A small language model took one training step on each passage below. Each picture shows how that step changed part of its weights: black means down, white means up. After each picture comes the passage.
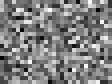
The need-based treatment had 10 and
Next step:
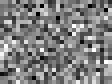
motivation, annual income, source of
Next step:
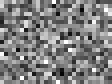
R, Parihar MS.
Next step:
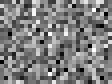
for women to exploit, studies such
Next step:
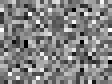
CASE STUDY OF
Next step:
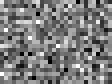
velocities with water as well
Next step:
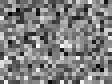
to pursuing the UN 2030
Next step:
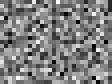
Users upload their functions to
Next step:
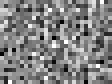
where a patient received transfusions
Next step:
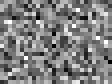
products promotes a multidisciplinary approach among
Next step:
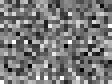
practical teaching system for English teacher education
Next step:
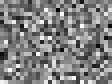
gas bubbles trapped inside
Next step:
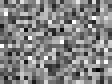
the aggregate mean, is
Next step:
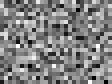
dose and the limit dose (5000
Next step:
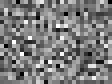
terms of patents, has struggled
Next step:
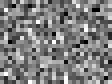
of these different medical practices.
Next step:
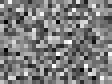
Vladimir Putin
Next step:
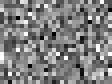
GIS-based workflow can serve
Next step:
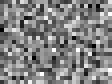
we show comparisons between the
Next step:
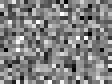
books for so marvellous
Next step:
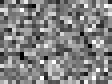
not regulate it, the concerns of
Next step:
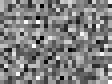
inclusion of PwD is crucial in
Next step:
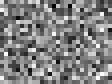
different combinations of the factors was conducted
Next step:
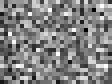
I. INTRODUCTION The excessive use of
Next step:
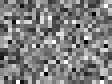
balance and the effect of sudden
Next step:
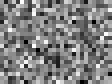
tobacco product is interpreted
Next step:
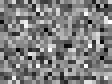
Nevirapine had very low
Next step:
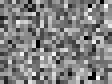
recurrence rate. When
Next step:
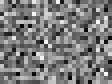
as nature of work and responsibility significantly and
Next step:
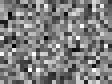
organic solvents. Dissolving in
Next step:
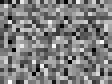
available on our Zenodo community page
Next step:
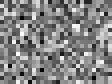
by an exception based approach. An
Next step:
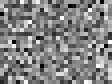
using substitution principle. Murata
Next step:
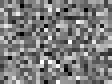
collaboration unites leading researchers from Europe,
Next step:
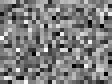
aims to help the farming communities build back
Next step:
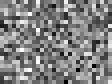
net zero transition. 3. Energy
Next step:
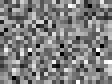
fast, extensible toolkit for
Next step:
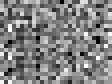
a part of the conditioning
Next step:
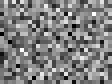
based on morphological characteristics following
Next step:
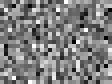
of their competitors.
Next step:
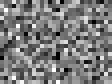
in children with a loop pattern, specifically
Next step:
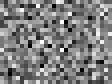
sex wise distribution of the lesions
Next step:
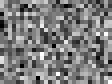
plants. At 1, 8, and
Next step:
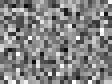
be present only in the alcoholic
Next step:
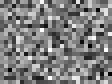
result of such interaction should be the transfer
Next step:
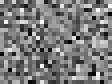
class transformation occurred from cropland
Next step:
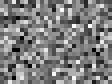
highly scored in our analysis (for
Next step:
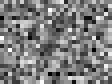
Statistics Cronbach's
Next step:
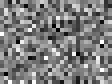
vary in their details and may be affected
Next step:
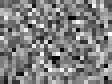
high-risk types of HPV that
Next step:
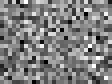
setting, such as the increase of
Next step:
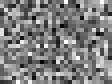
of the firm. Beeks &
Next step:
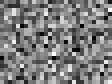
and landscaping, have been introduced
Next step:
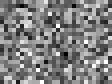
See Veith Mehde,
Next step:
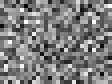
That, and against data leakage
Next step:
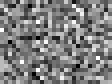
of the anion (intermediate structures
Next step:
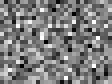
important) (Table 3).
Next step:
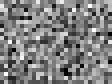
the brain. The antioxidant of SOD
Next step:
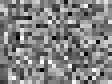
the synthesized materials, as it is
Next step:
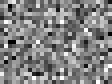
started this job? - (2)
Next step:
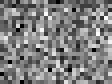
and degradation, particularly those located in or
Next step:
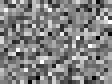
in binary format is extracted bit by bit
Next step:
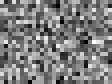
lot of injustices that have the
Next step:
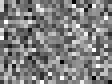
Intermediate Like Dislike Intermediate
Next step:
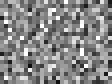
- 3) Map the obtained continuous
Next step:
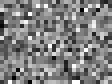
B is found using a deterministic approach
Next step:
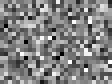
female. The average weight of the patients
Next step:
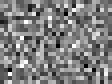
distress tolerance is also an aspect
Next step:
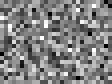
is a departure of key
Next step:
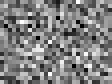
sensitivity to the range of observations and its
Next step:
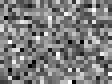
checklist of rules concerning criminal
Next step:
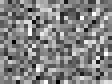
processor. They concluded that the proposed
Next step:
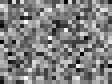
the Moesian Platform began
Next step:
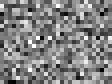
Garden, SB
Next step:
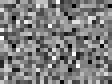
means optical domain and red line means electrical
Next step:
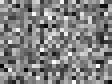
making use of a 26 km long
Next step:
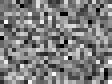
coefficient of determination between manual records and
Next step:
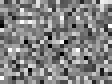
electrochemical reactions on the working
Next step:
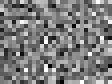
foreign language in secondary schools and
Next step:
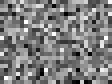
is just something I realized as I
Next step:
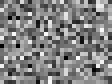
input. 5.1 Future Work
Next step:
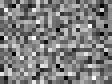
of the order of 1mm.
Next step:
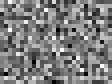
lag angle with the topographic
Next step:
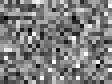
care system of India and encroaching
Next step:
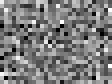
iu/mL and were also
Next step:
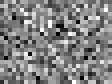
contains one requirement, shown in Table
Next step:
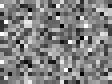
48h. The ResNet
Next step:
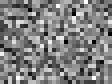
life and their collective view of the
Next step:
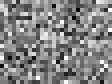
the convergence. Some results of
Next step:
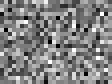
planning attitude, the use of information and
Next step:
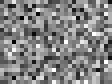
persons, the population of Keyhan
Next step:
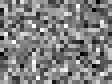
since there are more label combinations for
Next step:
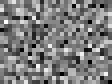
None Geographic access to health services
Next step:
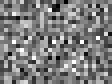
Score ranges from 0 to
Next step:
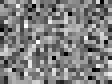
5.1% had no response,
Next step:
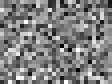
two flasks attained the temperature
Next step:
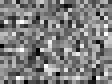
rate, wire running speed, and wire
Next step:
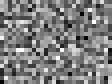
taxation policies. The future of mobility
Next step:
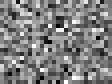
exists a positive integer Q such that
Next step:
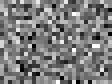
the initial stages of leaf development and
